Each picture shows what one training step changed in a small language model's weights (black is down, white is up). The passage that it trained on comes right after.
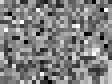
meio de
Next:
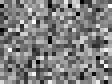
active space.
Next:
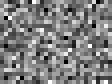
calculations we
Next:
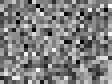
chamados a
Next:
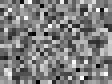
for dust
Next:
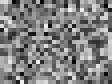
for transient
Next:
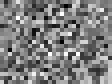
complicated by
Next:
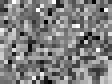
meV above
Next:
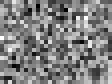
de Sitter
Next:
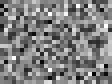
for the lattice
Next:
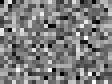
the generation of
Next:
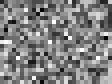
O grande
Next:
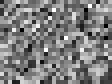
se sont
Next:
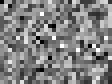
the delay
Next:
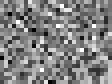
the purple
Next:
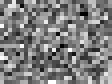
used in the
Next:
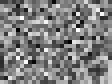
and produce
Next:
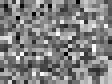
decisiones que
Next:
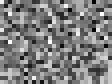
as presented only
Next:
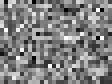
néant de
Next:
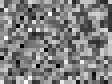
a cluster
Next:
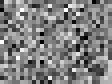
Hwang and
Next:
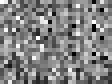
large spin wave
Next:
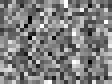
to various
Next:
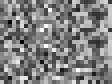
where $\lambda$
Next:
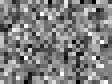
most probable
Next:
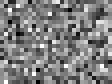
generality, we
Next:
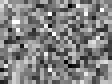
cross sections
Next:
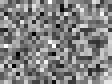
of tax
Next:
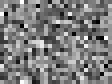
frame. In
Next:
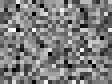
tutor como
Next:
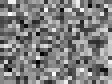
contributions of
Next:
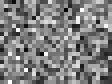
WD from
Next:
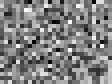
contain information
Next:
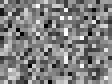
to either
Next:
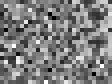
that link to
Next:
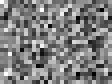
FR &
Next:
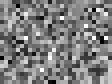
the ageing
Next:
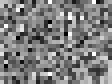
shows the
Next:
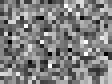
so finding
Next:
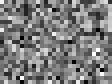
del Programa
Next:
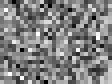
between ribs
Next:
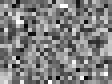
for hard
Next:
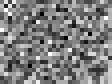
in the vertical
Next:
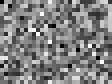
the dependence of
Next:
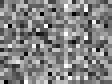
flux to
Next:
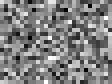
in between is
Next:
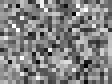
Hal ini
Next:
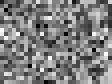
follow from the
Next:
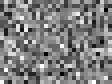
$\mu$ and
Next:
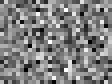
are fully
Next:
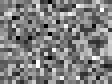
el caso
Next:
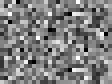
and increasing
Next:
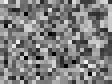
de orden
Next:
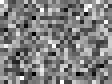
of GRS
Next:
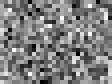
various methods
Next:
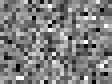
for Space
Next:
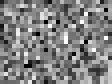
is smaller and
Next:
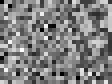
the rest
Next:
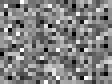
forms. The
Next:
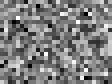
for all 13
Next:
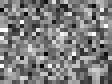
i zła
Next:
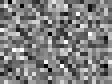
comment on:
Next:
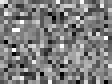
composed of
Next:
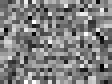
a region in
